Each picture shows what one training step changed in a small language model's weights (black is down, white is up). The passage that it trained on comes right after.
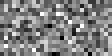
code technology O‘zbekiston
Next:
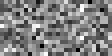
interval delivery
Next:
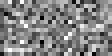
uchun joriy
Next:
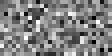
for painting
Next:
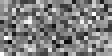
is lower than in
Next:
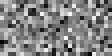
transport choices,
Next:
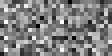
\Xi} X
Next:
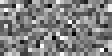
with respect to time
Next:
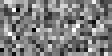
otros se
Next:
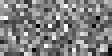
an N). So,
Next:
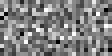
en su región.
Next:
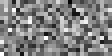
is no conflict of
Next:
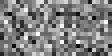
politeness and
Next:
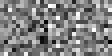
Disponible en:
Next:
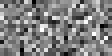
the human operator may
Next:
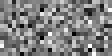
expected fiber
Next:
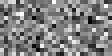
здоровье, как
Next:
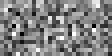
Has capacity to
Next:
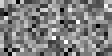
среды на
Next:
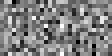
of the gift
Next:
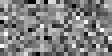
vez que os
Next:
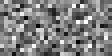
the time spent on
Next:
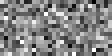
were relaxed and
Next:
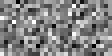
teaching and the
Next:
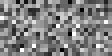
contributed to the
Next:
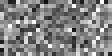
guided by two
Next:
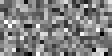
peaceful approaches
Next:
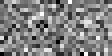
3.72 percent in
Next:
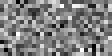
continue to be made
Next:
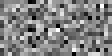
que evidencia
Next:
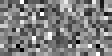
de una variable
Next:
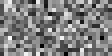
de recherche
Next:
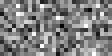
The datasets generated
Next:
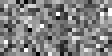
function, defined as
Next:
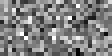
is taken for the
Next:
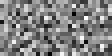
and the interaction of
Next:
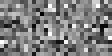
Federal de
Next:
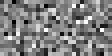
the map in
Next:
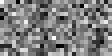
на on-line
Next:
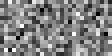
rares !
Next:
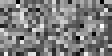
показало, що
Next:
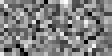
metadata supported
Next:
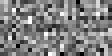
is between 300
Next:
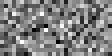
laid down in
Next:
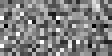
Ghana. The
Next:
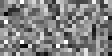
city and its people
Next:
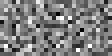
SE is the
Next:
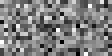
and she does NOT
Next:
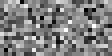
instrumento de
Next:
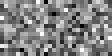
Listed on
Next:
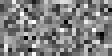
lives: images
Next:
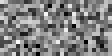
was significantly enriched
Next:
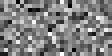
appropriate to
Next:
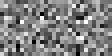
the publication.
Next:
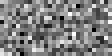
and comprehensive
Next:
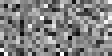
jarayonda ularni
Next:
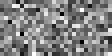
age of 8 years in
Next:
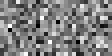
and guests,
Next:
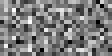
is a higher level in
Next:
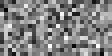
ranged from
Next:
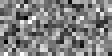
the students on each of
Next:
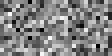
%) Part des
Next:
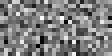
literature so far do
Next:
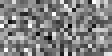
an oven.
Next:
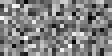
data & secondary data
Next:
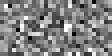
boshqaruvi va
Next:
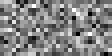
analysis methods. To
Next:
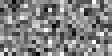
arab hamda
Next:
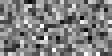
section, we
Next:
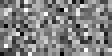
100 bar. The effects
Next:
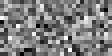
GER results during the
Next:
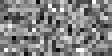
arising from the
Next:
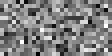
information, such as
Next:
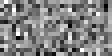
Ice Shelf
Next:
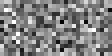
in cui il
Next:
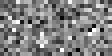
yetib kelgan
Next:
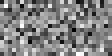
adaptability of the
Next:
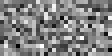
on motivation,
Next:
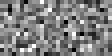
the left bottom
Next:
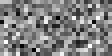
of goods and the
